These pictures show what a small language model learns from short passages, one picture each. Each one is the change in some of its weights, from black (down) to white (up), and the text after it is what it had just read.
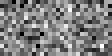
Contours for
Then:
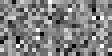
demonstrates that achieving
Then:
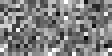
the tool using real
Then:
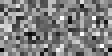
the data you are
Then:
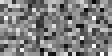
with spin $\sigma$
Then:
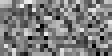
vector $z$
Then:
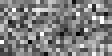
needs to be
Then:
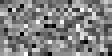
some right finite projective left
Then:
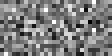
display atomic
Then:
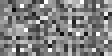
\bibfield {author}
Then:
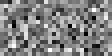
general & heterogeneous
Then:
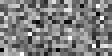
as one that does not
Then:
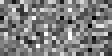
index is always countable
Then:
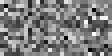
, to appear in
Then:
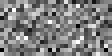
This is a very
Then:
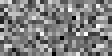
was theoretically explained
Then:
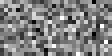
Fourier transform}
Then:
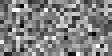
the Poissonian
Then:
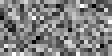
expansion coefficients and the details
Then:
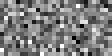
be so stringent
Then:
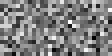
the corresponding speckle
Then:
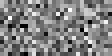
As shown in the first
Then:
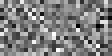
circle shows the new
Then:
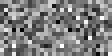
will remain with our
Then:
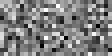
analyzed in Section
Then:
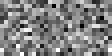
$a$ and
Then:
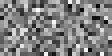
pair potential does not depend
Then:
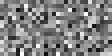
system" in which the
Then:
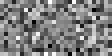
pulses in long
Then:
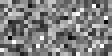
have a measurable
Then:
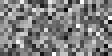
we have \[
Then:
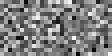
addressed in
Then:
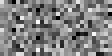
Possibility of
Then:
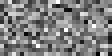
is channeled along
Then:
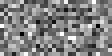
injective. So
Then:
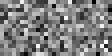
$F$ gives a
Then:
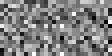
in the superfluid
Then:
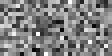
the same form as the
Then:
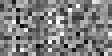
\item The practical
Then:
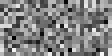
the extremum
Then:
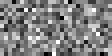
needed to
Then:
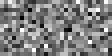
scale. The black
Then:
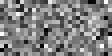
cardinal (see
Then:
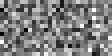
arrows) which
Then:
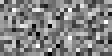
This case is also
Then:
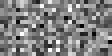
\else \fi
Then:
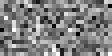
$v$ on
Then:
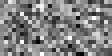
Khalil et
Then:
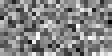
processes in such an
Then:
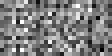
\qquad \forall
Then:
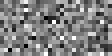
attainable in
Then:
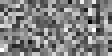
the non-linear
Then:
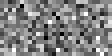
Tool Transfer
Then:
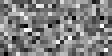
They are built
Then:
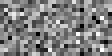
will be used to control
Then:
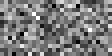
by twisting
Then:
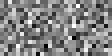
simplistic case of a
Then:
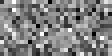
us try to define
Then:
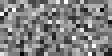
The quasar sample
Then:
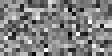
considering these two cases
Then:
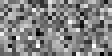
we choose the special form
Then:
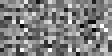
\tau \right)
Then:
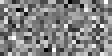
entries and
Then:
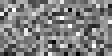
The simulations have been
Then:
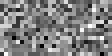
the binary, if the
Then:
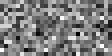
the full sequence converges
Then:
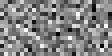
Joint Project
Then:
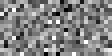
The convergence analysis of an
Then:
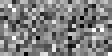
90 standard, which
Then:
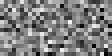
magnetic field $B$
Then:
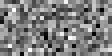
algebra. Furthermore, we
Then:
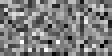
can be transferred to
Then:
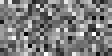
myriad of
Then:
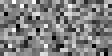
is $F_r
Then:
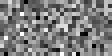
the greatest
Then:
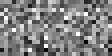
not really depending
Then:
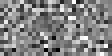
one can use a
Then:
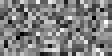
efficiency of our method
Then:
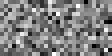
we have an inclusion
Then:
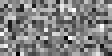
formulate our main
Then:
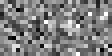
&= \frac{\partial
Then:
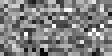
by adding simulated
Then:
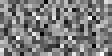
rate, albeit
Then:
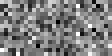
of squares
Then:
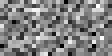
_{0}$ we obtain
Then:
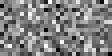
luminosity range
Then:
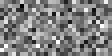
equivalent to the hyperbolicity
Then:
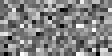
prove the following theorem.
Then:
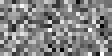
[12]. The category
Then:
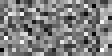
be an open convex subset
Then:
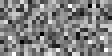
normalization, namely
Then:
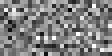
cannot be, strictly
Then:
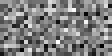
such argument to go
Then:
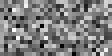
of eq.
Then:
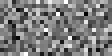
learns to generate
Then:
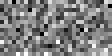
$ at most angles
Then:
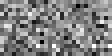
Spin polarization of
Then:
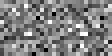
wave equation} This section
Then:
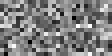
the new and interesting result
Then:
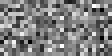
the solution we are
